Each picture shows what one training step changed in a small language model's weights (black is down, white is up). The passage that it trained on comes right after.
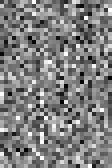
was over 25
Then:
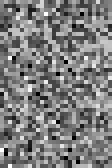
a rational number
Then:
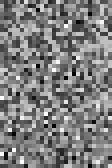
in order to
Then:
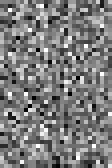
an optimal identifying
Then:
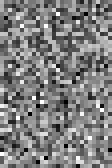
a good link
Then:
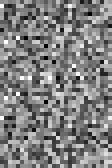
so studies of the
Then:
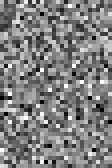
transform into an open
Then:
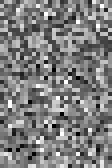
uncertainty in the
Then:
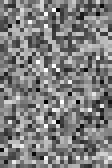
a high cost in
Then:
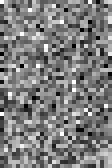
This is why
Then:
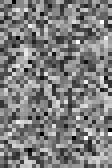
and their interactions,
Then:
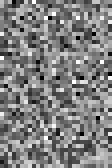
processes, which
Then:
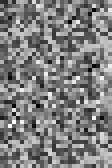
key theological
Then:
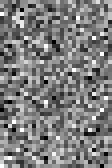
metric of the
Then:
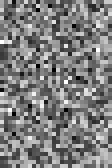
applications in the
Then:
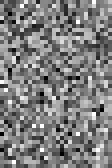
mechanisms underlying
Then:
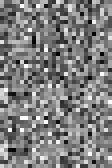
conform to a
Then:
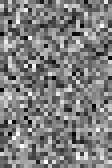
properly supported
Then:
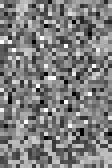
of $ M $
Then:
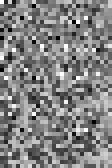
theory of reasoned
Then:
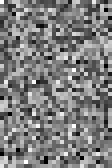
we have given a
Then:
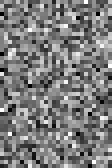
(as in
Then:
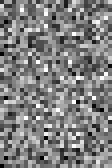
low quantum yield of
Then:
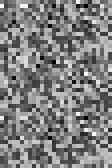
for nearly
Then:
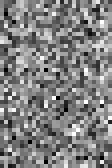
by the general solution
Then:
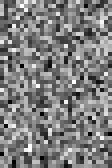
with $Q$
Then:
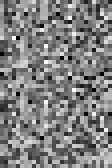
give the asymptotical
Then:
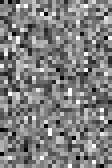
complete. ##
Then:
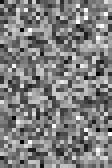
polynomials, the
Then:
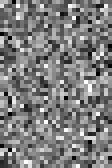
that, consider the
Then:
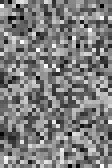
the initial notch
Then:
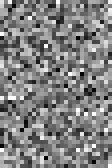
systems exhibited a
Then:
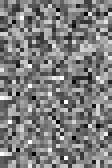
In a previous version
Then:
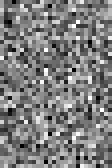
global versions of
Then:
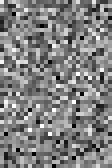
we present results for
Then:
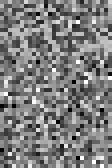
a group, we
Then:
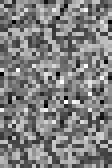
the interval $\{0
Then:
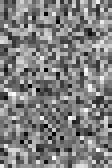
by the fact that
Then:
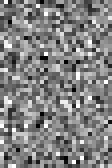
climatic boundary
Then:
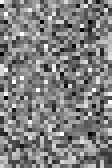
This section introduces
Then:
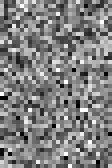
with a laser
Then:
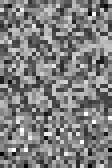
the end of both
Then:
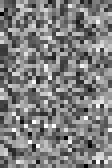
as the choice of
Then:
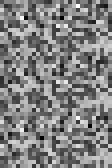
the other hand,
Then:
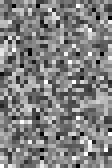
which, again,
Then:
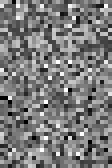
that manage the
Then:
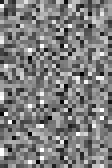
over its entire
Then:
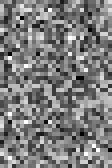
researching from
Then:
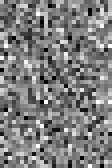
desired product as
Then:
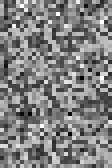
with those from
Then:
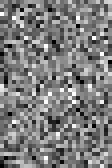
metric and as sum
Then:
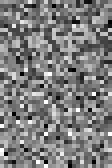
I square lattice,
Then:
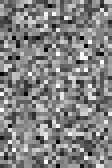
particular time window.
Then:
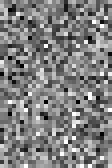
patch is
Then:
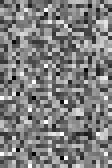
In the same way
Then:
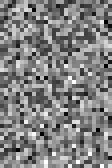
and three concentrations
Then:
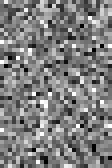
shrank and
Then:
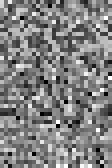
modes, normalized
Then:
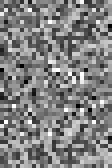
In regions where the
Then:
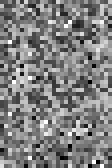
in graph theory,
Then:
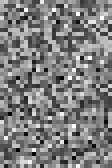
t$, we have
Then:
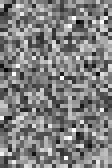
from topology,
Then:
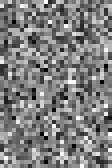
to be considered,
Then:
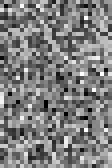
attention weight
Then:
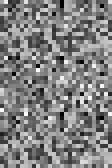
this model was presented
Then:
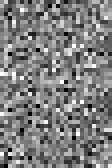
comparisons or
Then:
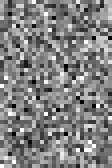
study aimed to
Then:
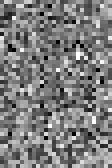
operation of the
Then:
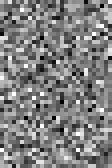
learning systems increasingly
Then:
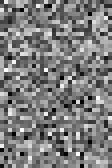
rotated to
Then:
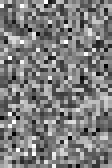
to the spectral
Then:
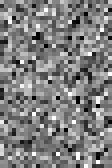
A {\bf
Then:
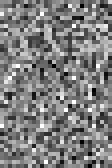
each edge, and
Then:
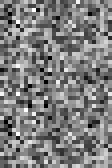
set of possible
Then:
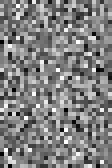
admit any
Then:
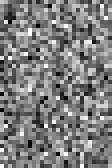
validated it
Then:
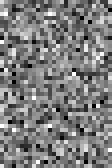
Hubble parameter
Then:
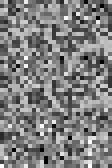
this case the expected
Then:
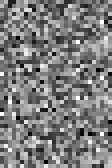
and all $k
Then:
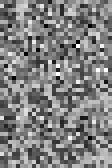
of extracts
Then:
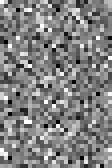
ET (T
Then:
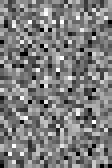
19 mag for our
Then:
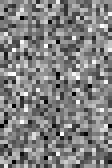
distinct elements of
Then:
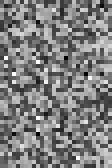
the optimal objective
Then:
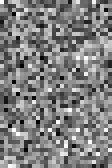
we can find sets
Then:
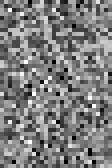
a curtain for
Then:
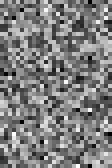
2 in Fig.
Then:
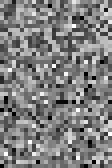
increases the noise.
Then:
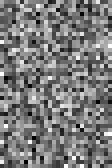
a congested
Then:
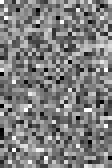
Here we propose
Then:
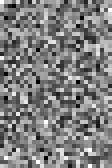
far the system has
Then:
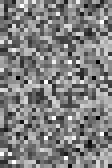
with which their
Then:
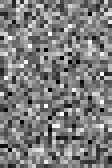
because parity is
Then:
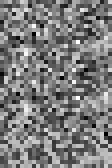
and the second is
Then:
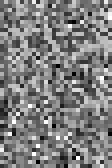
significantly higher in the
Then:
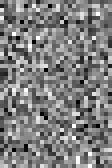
row is
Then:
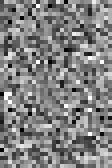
collective behavior
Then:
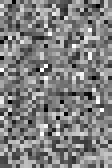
how wide the
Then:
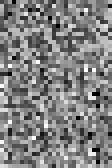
velocity. The optimal
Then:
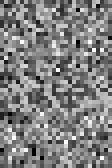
the residual
